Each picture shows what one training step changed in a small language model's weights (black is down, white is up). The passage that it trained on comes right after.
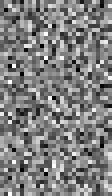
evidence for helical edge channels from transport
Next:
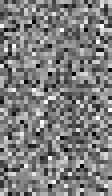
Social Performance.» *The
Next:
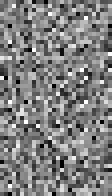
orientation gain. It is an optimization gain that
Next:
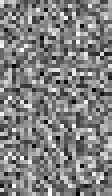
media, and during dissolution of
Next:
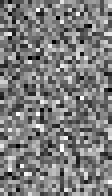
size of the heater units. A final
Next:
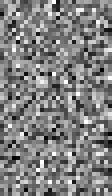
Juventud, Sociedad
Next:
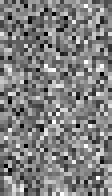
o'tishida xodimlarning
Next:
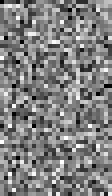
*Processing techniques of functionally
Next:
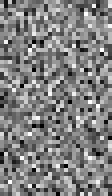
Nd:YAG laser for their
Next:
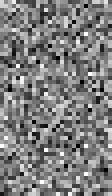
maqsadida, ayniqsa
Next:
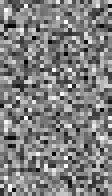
Mariani Victorii
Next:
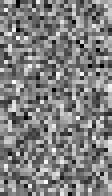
masked depending on a random number
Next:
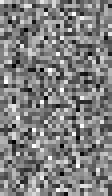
and on the minimum number of network uses that
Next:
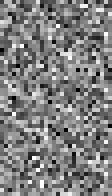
yang mencolok sehingga
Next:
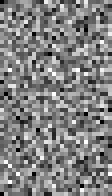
matrix element calculation are also accounted for.
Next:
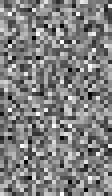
[{\citenamefont {Sykes}\
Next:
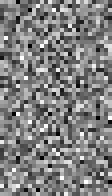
pattern geometry is critical for all patterned
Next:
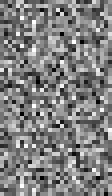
the simulation CDD1 computed as the
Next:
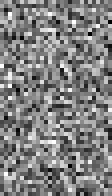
the WA102 experiment on the
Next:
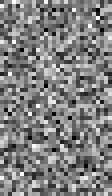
a typical oxidimetric
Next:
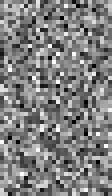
джерел: 1.
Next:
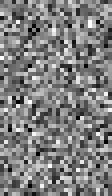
letter, we presented a theoretical concept of
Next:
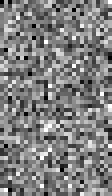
que um participante acredita que o
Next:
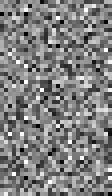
Public participation experiences positively
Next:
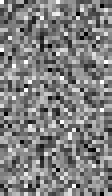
Schutz ist offensichtlich,
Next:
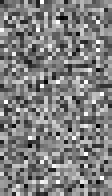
Bernoulli (Bern),
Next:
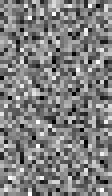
обозначений мужского
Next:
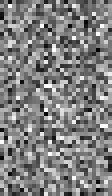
ou superiores, respectivamente,
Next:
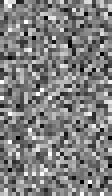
y Doctorado en Ciencias
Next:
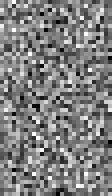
ma'lumotlar to'planadi.
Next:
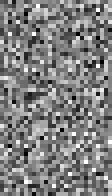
ispitanici dobi 20,
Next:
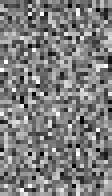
pronounced onset activity followed by
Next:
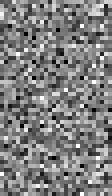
do equipamento. Figura 5:
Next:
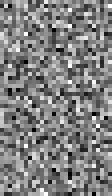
for incorporating inorganic halogen into
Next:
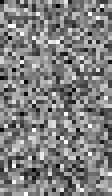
EMS (patients) at the
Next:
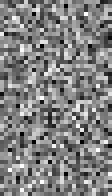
1, for negative values of the hair
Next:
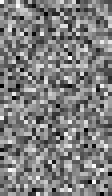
allow for rapid changes. The IT systems
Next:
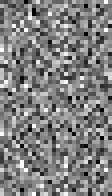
faolligini oshirishda faollashtiruvchi
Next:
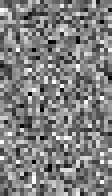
be expressed via one or more characteristic
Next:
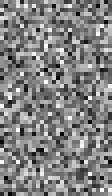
it performs equally as a Random
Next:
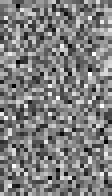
mavjud, to'ldirilgan
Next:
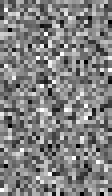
comments. \bibliography{library}
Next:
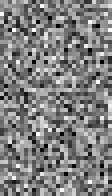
This current study also drives home the
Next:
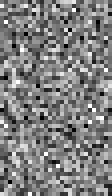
Objetivos Introducir buenas
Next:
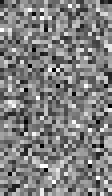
Estadual de Campinas
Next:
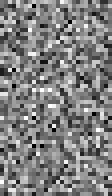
analysis of the figures reveals that the
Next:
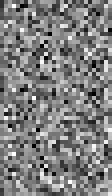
akhirnya sampai
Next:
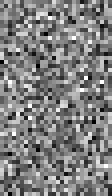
clearly visible. Figure 2b shows
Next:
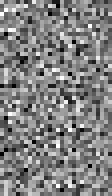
and radiation shielding properties of
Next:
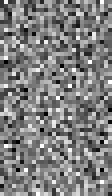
triangle) and is invariant to weight
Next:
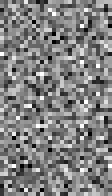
magnitude. Given the sensitivity of these
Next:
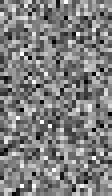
where k_{max} is the level of
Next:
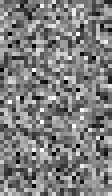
da espiritualidade no tratamento de
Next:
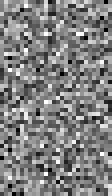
is a strongly opaque source (see
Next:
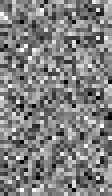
Tanqidiy fikrlash -
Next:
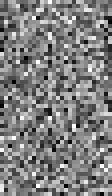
MSIYtK ning
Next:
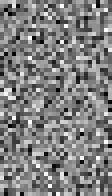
applied GAN's framework to present
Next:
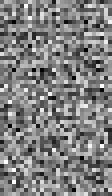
slovarju slovarsko
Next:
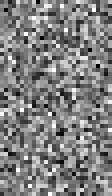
Cu-based materials processed by
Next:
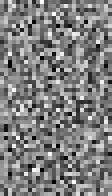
and treatment processes. So far, several security
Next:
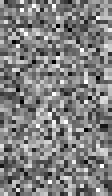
missions et les ressources qui
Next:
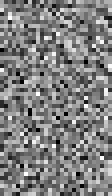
\phi_{i} \widetilde
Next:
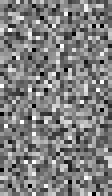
literature on prevalence of metabolic
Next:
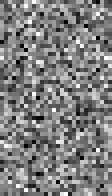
writing process During the preparation of
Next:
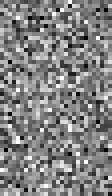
evolves through sustained engagement with
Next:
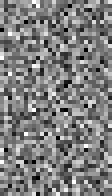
Source : ITIE (20
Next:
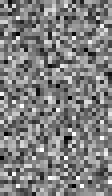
bul álbette qıyın
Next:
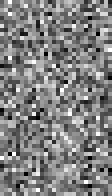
find that the financial crash
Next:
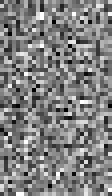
13 and 12. The means of
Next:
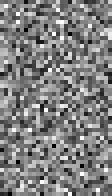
um novo conhecimento, que traga à
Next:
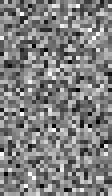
of multi-body photonuclear
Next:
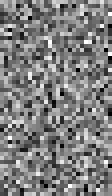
their consequences. In fact, the
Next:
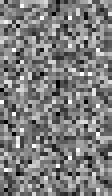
pronominal possessors and, as
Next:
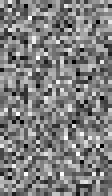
by using assessment techniques for elements except
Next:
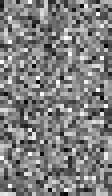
servosystems have got wide acceptance
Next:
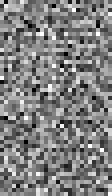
product **D** and an excess of
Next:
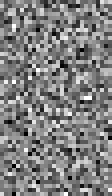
consideration for the local level.
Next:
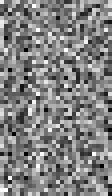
RESULTS The results of analysis of
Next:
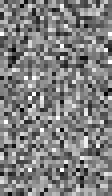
including the $(1,1)$ component,
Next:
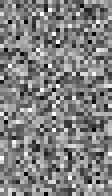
Hasil penelitian
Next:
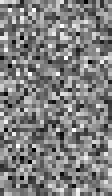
long-range interactions decaying as
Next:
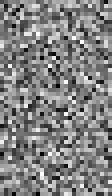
Africanos (1968), da
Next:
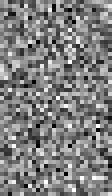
s transmitters (identified by
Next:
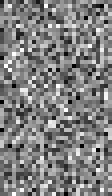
circadian or diurnal
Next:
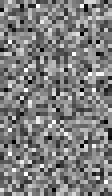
faunonym, objectivity,
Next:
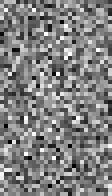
a self-designed questionnaire
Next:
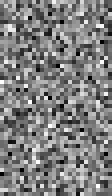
industry. In this regard, the demand for
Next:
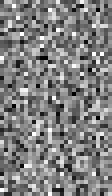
slowly-rising viscous
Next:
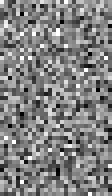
shared by LUCA and extant
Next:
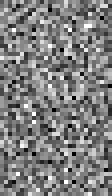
U., {Wielebinski},
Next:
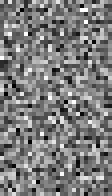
understandable given the lack of stigma
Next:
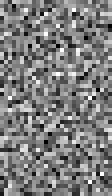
postoperative pain at first
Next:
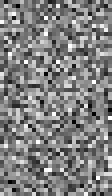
relative high error. Classical
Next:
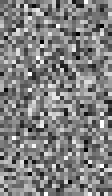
the ``observed'' extinction
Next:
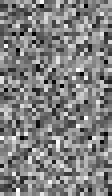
exemplified this. Here loss of
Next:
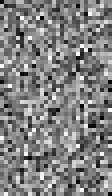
epochs for lower and higher mass black
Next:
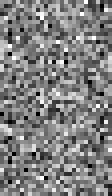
hasta filtrar el umbral
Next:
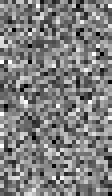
present after $\sim$5 keV,
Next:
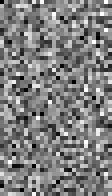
коллективов и пока не
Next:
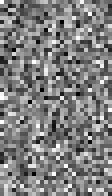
Bradberry and Jean
